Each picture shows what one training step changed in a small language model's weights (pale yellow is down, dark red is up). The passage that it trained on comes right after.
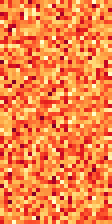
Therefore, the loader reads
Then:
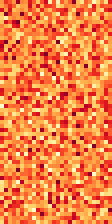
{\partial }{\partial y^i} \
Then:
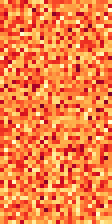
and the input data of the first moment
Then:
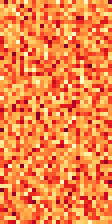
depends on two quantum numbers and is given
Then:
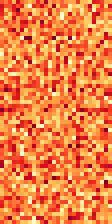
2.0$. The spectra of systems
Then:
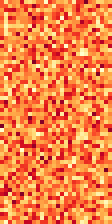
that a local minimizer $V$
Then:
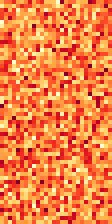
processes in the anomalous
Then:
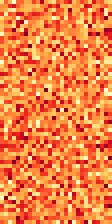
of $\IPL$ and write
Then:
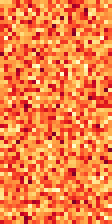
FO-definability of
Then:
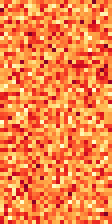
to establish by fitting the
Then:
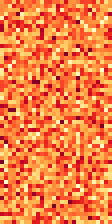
learning property of convolutional
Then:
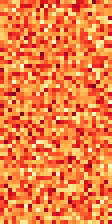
arbitrariness of the \(
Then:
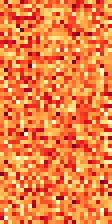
Feshbach resonance is
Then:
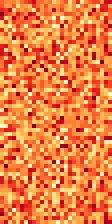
O(n)$ for any family
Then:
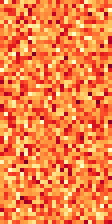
spread about the ideal texture
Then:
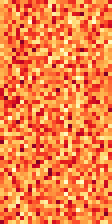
+ \varphi _{;\beta ;\alpha}
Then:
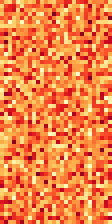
4 below, which documents the
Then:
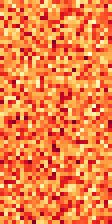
\zeroshift\ . Since the
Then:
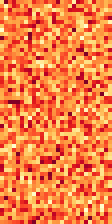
if evolved twice solves
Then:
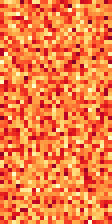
measurements are shown as blue full
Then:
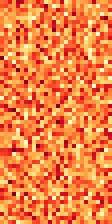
with mass and conformal weight related through
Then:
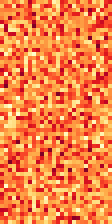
done in the 1970s and
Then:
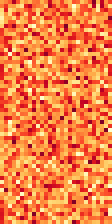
\textbf{Tell us how you do
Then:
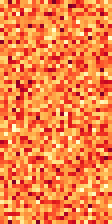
denote the L\'evy measures of
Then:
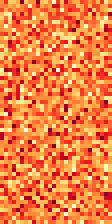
at least striking and
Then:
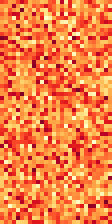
new classes of quantum MDS
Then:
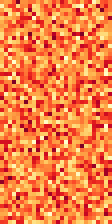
strongly correlated with the LOS
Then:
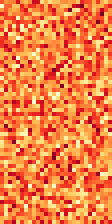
In this way the S-duality group does
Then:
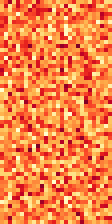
model can exhibit both order and
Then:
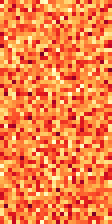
is non-degenerate. And
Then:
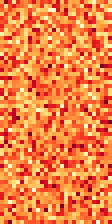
or silicon plate kept
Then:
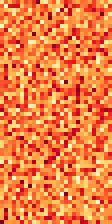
of our initial configuration:
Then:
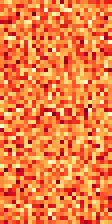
and tumor necrosis
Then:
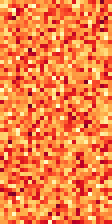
photons as a function of the quantum
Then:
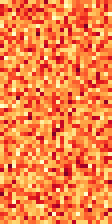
along $\gamma$ in the negative
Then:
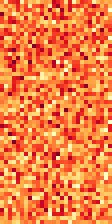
and $\eta$ is the airmass
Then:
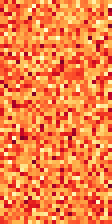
the transition point of the $1 \to
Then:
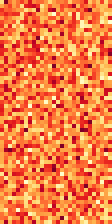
four colors, \begin{center}
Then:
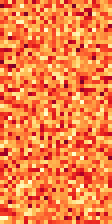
These linear partial integrals
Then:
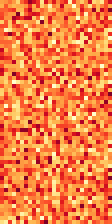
and (d) when the tip is
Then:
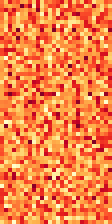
in terms of the geometry associated with the
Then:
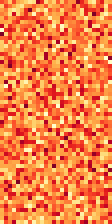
Statistical Review data
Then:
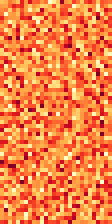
part through the Maxwell computational
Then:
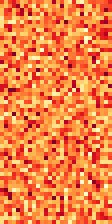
ions born outside the interaction
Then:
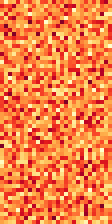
the tent map discussed before.
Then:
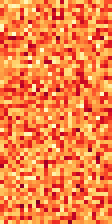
paper. For the current discussion it
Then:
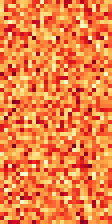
study the performance of presented
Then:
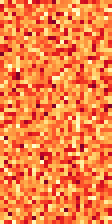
injective and continuous from ${\mathcal
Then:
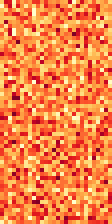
bound the diamond norm using the
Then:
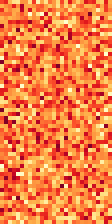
property of the quasi-one dimensional
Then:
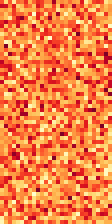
have both MSRPs and transaction
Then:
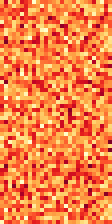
of this method in details,
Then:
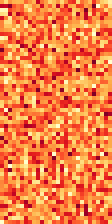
their excitation strengths
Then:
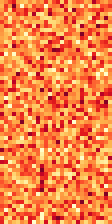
there is no change in total
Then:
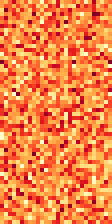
clear later. Using the
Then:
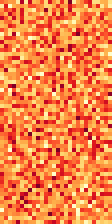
The notion of \emph{left
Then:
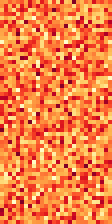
parameter for a better chance at
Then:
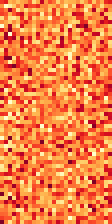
scheme proposed in Section III.
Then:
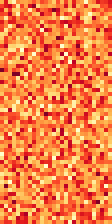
is $C^l$ then the
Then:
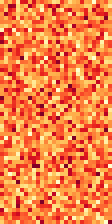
$\omega_{0}^{\prime}$ and a sequence
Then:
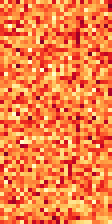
often indicative of clear,
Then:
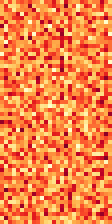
color-singlet states with dimension
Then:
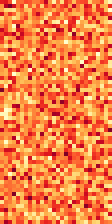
Fourier method to match the
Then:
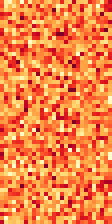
this upper bound is attained.
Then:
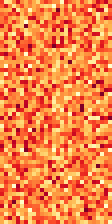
potential, on the properly constructed pion
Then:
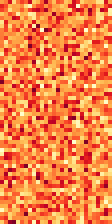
author was supported by National
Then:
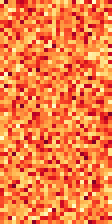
build arguments and
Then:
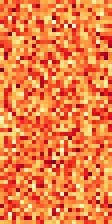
$T^\ast X\to X$ and
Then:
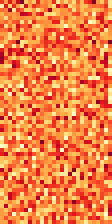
As I learned from Jerry
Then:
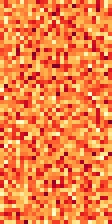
is supported by the Ministry
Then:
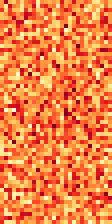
time range; the sample is assumed to
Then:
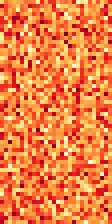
differences are within about 10\%.
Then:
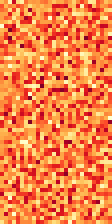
applied field (the pressure)
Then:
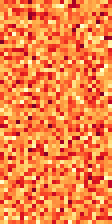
will blow up to infinity for long
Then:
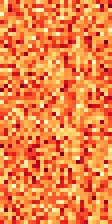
Probability distribution.} Now we are
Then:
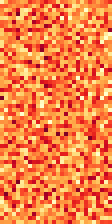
Brans-Dicke theory with a
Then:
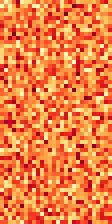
previously obtained by use of a quantum group
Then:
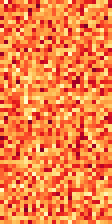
By direct inspection of Fig.
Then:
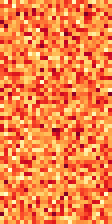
small real values. It seems that the
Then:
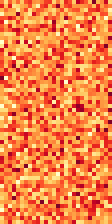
The maps $\Upsilon_k$ must
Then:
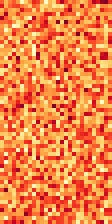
this triangulation is then a regular
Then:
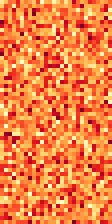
also confirms the error in previous
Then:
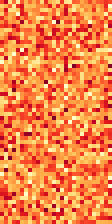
higher performance. Drawing on
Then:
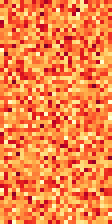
early $\gamma$-ray and optical
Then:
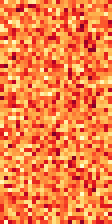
in \modelname, $\alpha$,
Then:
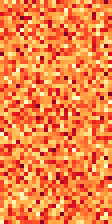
is of type (1,$\infty $)
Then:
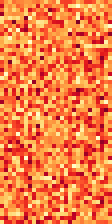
by considering gravity as an
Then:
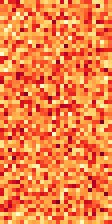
an explicit predictive model to
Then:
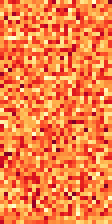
interval of the form $[\log
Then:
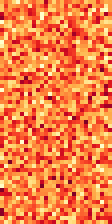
Houston, Texas
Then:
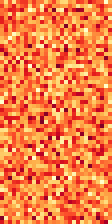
exist constants $c_{0}
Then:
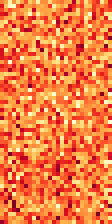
nonempty. The proposition is proved.
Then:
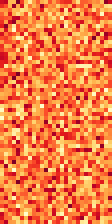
$k=3$ DG FR with
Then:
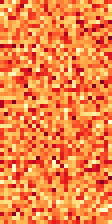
\bearr n({\mathbf r})
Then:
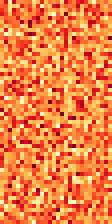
the distributions. These properties of the
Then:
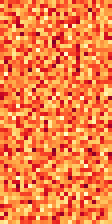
appears in $B$, so,
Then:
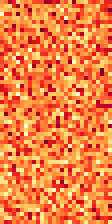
a response-like form
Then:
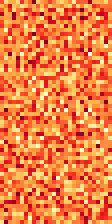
for all $w\ne w(x)$
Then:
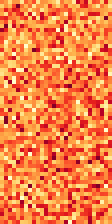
space $\ell_p^F(M)$
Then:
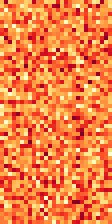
Hubble function is added to one or
